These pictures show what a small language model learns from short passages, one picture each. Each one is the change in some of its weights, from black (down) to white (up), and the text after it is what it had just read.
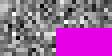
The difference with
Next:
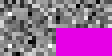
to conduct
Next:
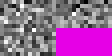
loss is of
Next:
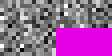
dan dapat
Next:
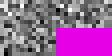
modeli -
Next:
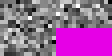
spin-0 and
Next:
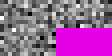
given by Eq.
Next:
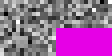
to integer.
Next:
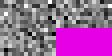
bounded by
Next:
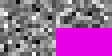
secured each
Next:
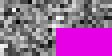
inflation era
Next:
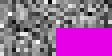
se estén
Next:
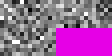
We see that
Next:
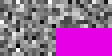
institutions and
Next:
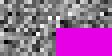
value $>$
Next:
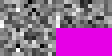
sections and
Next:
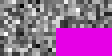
method (in both
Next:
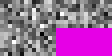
They are of
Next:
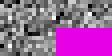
an integral
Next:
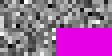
the existing
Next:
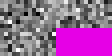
two areas
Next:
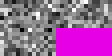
et dépendante
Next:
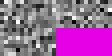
and 6 data.
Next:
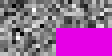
lower in energy
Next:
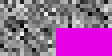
with $E
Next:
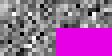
The dark
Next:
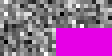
journal. –
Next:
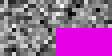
ve adil
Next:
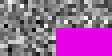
distinção de
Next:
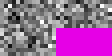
the reuse
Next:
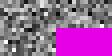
not very
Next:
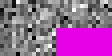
replaced by
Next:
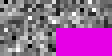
m}$ is the
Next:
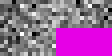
bir nechta
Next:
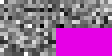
highest weight
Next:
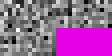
ру ба
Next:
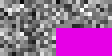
the relativistic
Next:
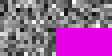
we observed that
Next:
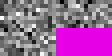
for the case of
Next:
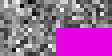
this grid
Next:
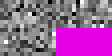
layers by
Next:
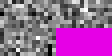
that in the
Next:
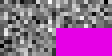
para Ie)
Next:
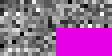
is the number of
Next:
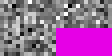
ini akan
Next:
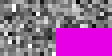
variable of
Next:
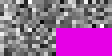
del pensar
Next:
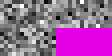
the average
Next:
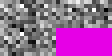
the definition
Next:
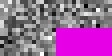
these samples
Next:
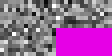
at energies
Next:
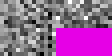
matrix for
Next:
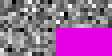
version shown on
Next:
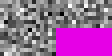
conditions. In
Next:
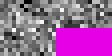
each $i$,
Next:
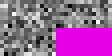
For example,
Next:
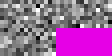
no estudo que
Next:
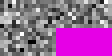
a sink at
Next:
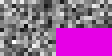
Gap of
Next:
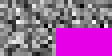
planta fue
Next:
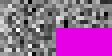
expressions of
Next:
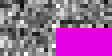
are chosen
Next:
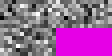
the detector
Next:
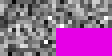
after observing
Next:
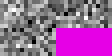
for managing
